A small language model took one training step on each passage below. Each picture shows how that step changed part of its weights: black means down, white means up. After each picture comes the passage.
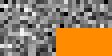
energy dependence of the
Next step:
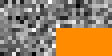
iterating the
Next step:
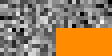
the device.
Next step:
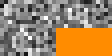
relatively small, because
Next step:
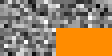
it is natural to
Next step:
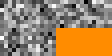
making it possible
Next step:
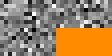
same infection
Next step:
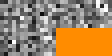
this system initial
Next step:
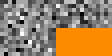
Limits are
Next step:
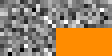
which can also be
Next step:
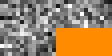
the effect of the
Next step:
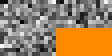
a contribution to the
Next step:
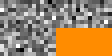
As expected, we
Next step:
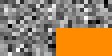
been published
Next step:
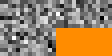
the strong CP
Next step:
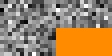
spectral response in each
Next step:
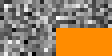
small, the model
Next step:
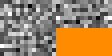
generated, the
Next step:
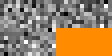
lightcurves of
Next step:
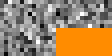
investigate if
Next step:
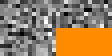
all of the
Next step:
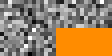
enables high resolution
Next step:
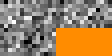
Open effective
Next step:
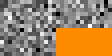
For instance, if
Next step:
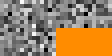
is defined as:
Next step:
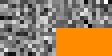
the reporter
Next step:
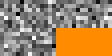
This is why
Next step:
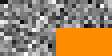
aberration in
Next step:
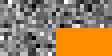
component of spin
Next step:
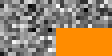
presented in this section
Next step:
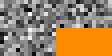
is absorbed
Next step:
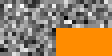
absence of a
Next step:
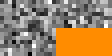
there is even
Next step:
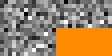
agreement set indicates that
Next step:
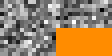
fulfills the
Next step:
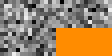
primarily a charge
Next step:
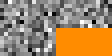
B under the above
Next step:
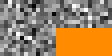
component features,
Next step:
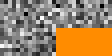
terms take the
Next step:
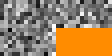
keV) and
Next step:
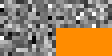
S} \eeq
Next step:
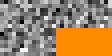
tree level
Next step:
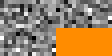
from the memory
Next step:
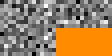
at large quantum
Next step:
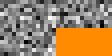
This hints at
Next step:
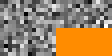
relations provided by this
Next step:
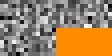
the bare transition
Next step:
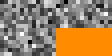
in participation
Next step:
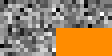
We analyzed the
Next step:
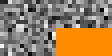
of transitional galaxies
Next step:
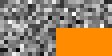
also play a
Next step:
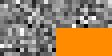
state the complete
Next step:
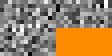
two phases. With
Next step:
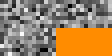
one is the
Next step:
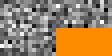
even though the
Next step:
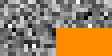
can modify their
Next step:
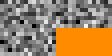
$\omega$, there
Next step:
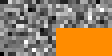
of the price
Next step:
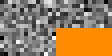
invariance of the
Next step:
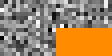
donor to
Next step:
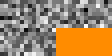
the quarks and
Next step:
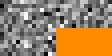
original rainy
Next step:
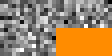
the scattering direction,
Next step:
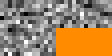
structured the
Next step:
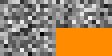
also be classified
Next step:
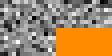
obtain in the
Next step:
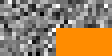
we have made two
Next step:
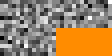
the pitch
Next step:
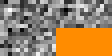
to compare the
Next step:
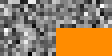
are shifted
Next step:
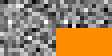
social interactions that occur
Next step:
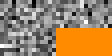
case, the limit
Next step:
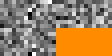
the diffracted
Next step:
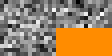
parallel to the
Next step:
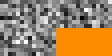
the transported
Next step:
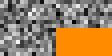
squarks in
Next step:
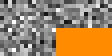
I seed
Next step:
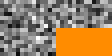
as high as
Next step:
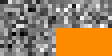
of the mass
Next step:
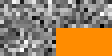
get QSAR
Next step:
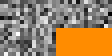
the secondary
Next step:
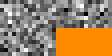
equivalent to a
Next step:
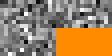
on the average behavior
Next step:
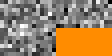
that the present
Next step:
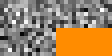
Dirac electrons and
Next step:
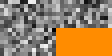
are deployed
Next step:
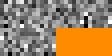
phase of accelerated
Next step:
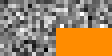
The Hamiltonian constraint
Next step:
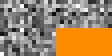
involves complex
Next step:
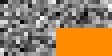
a function of
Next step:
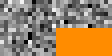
gap predicted here was
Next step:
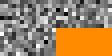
the pdf
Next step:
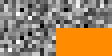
impact. The
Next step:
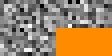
short, between 50
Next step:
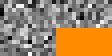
accurately toward
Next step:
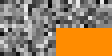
no ball.
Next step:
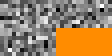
the permutation
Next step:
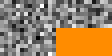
as well as
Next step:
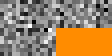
indicating coherent
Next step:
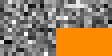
spectra of the
